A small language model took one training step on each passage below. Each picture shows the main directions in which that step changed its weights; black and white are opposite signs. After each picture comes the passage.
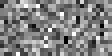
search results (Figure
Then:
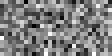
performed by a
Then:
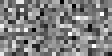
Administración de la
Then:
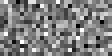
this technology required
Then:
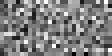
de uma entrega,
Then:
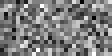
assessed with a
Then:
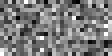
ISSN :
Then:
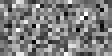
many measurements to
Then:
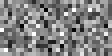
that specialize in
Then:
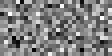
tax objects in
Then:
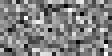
hospital de
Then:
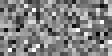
on its existing
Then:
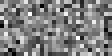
dédié aux
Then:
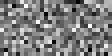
also be considered in future
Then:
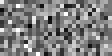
selectivity for
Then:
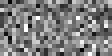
complemented with
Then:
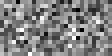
yillarda olib
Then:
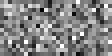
deb murojaat
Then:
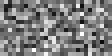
three conditions: if they
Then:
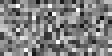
sua época
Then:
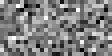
acerca de la
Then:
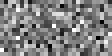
but it is a significant
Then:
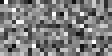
participation à la
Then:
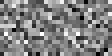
an integral part of
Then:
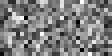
the fluorescent
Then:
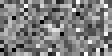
files. It may
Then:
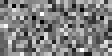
and, later,
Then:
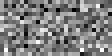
(EC) je
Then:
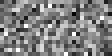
da ferramenta
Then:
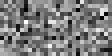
nodes containing the
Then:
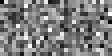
and Saif
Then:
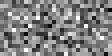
acessados em
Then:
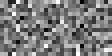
priests, and
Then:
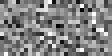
34 per cent to
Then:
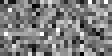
geologic maps
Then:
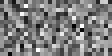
current assessment in
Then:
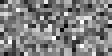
erupcija u
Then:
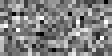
Key words:
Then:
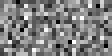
dadurch dem
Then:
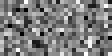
su intención de
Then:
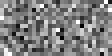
бир қатор
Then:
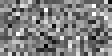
[43], suggesting
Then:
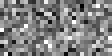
NLP for other
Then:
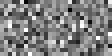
eng asosiy omil
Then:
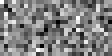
addition, the model
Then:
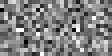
will be discussed in
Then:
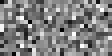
ha sido su
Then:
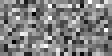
MPa of
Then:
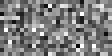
de la singularidad
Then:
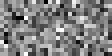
das flores. E
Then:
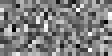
considered as one of the
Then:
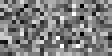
patients suffering from
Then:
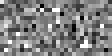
учётом данных
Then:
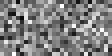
expressamente, como
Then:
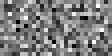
and HTL,
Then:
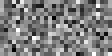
a ser adotada
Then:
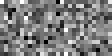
market, while 12 other
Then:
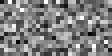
here as the
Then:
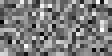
written about
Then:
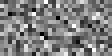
in joint
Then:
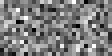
has been reported from many
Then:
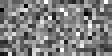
group of animals
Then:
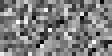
the actors were more
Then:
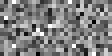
with a minor
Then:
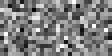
all linear models. A
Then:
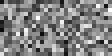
the following conclusions
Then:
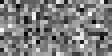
others and
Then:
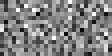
were mixed in
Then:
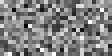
spectrum in
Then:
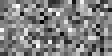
longer included on
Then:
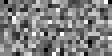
su vida con las
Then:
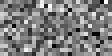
lacking in services
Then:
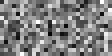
indices is carried
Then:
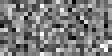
the fundamental
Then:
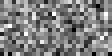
a Toolpath
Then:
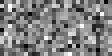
das evidências
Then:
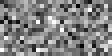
of General
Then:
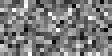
Junior and
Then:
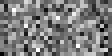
after the surgery
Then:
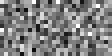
is the author's
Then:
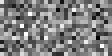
It is also necessary
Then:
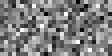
deciding on their
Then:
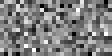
in customer
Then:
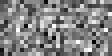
него поведения
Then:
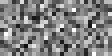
score is a new
